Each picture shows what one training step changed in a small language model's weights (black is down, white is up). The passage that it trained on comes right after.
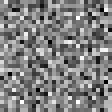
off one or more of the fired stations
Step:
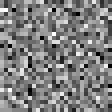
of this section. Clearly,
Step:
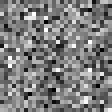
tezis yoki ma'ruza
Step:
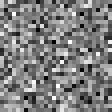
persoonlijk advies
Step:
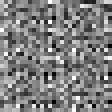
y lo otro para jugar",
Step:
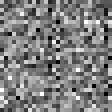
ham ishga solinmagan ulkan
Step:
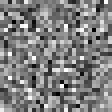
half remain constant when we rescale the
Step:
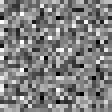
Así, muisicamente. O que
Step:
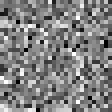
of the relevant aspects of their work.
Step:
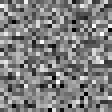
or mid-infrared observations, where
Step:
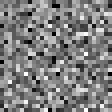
sexo feminino obteve
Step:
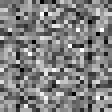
the intensionality of $\sf
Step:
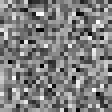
N} u^c$) and its CP
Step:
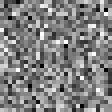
of the relative wavefunction stays bounded. The
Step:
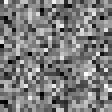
da Associação Nacional de
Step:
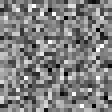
in the $dH_k/dy >
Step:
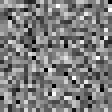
and that these are thought to influence the probability
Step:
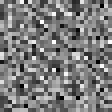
evaluated at arbitrary positions along the interface to evaluate
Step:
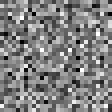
depth of the algorithm, which leads to an
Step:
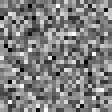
to assess its performance in an online detection setting.
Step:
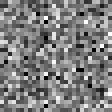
Boshlang'ich sinflarda
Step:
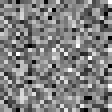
dengan 0,3 kehamilan per
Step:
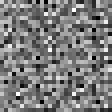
заходів та засобів,
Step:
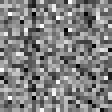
detour in a graph of minimum degree at
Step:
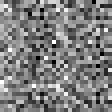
planta (con la toma del
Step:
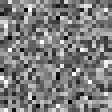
When the probe field is considerably weaker
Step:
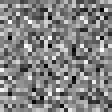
Syntax: ``` md
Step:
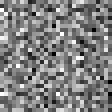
a comunicação intercelular e para
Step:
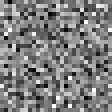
and M. Saarela$^b$;
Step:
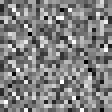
компрадорская и
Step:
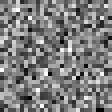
is equal to the Catalan number
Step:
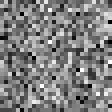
\sigma_n \abs{ \log
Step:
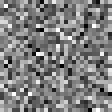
lancar membaca serta
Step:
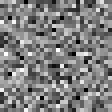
triplets. It was developed in the papers
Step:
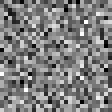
of the diffusivity on the
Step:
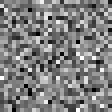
properties. Additional observations are needed to check for
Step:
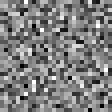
energy to power the LED, producing
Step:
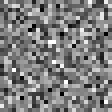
numerator decreases when M increases, so we need
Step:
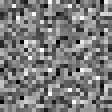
коріння, адже його
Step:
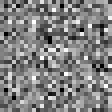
kerakli turdagi mijozlarni
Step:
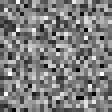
tarix fanlari bo'yicha falsafa
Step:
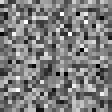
Paulo: Cultrix, 1977.
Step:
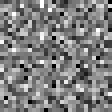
Jeanne d'Arc toute
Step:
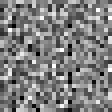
устанавливает свои
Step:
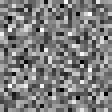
و معمولی)
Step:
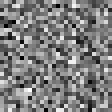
the modern technologies used in the
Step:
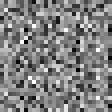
locally H\"older continuous, that is,
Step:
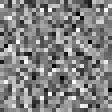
an image \cite{cnnong}.
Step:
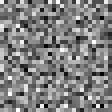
dolor, las náuseas,
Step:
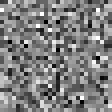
or $\beta \beta$ kernels,
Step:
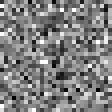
$Pmmn$ structure. The same result
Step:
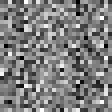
are connected by a path containing only edges
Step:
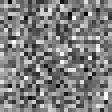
in the region of small $x$ ( high
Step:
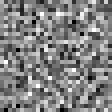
be regarded [AK4] as
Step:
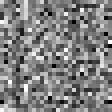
undirected. If there exists a set of
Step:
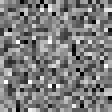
$H \cdot L = G$
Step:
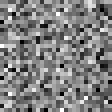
Abula'juz (Hizqil
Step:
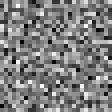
system, Baconsky – the
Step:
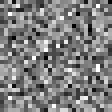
overhead can be tuned according to the application
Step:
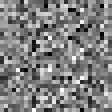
$f_{\rm col}$ with a fully
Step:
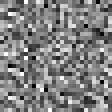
and secondly that if $a/q$
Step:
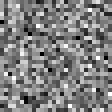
Based Approach for Mining of
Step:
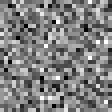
this for the $\Vin$ case and the
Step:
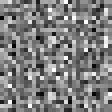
Платежі за державним
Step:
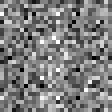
least squares method is defined as
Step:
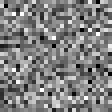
Neumann Laplacian. Let
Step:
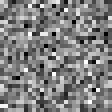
varias divisas empleadas,
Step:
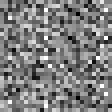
completed. \qed \subsection{Additional
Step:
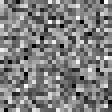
de la realidad, que inicia por
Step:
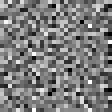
lo aprendido en las aulas.
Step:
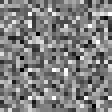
my particulars, and they called me for an
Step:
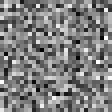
any dependence in the residuals, while
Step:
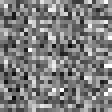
ці теоретичні
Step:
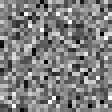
systems\cite{Kang2019} have been
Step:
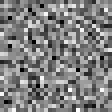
version of such a conversion is found in the
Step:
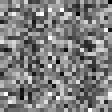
and a Hilbert filter to the
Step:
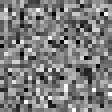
that the AUC for Scheme~2 is
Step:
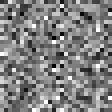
paludisme, la place occupée
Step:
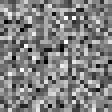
any injectively elliptic operator \(A
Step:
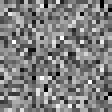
model that provides an accurate, interpretable,
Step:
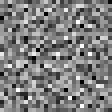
een uitvoerprijs
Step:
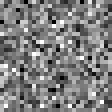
correlations and Dicke-like
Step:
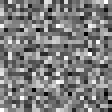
en priorité dans le cadre de la
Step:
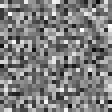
The diagnosis is confirmed with the
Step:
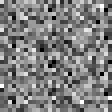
тасдиқланган. ⁴
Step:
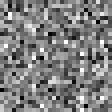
attraction, which will be attempted in
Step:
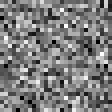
that emerged, and in this context, the
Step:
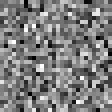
in phase space), the escape rate is just
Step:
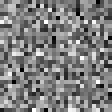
поверхности молекул,
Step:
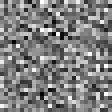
por los policonsumidores de
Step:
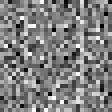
National Academy of Sciences of Ukraine,
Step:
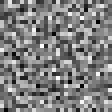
представление. И здесь
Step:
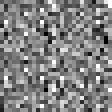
beri bolalar jarrohligi
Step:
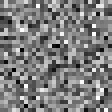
Relations at Northwestern University.
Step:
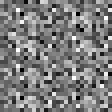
НУ “Львівська
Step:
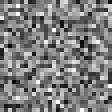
is almost the same ($2M$
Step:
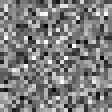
exponent $a$ is indicated. (b)
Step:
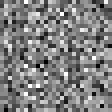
va xalq o'rtasida katta
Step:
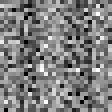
a bifurcating behavior (linked
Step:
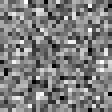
induced loads on each layer of the
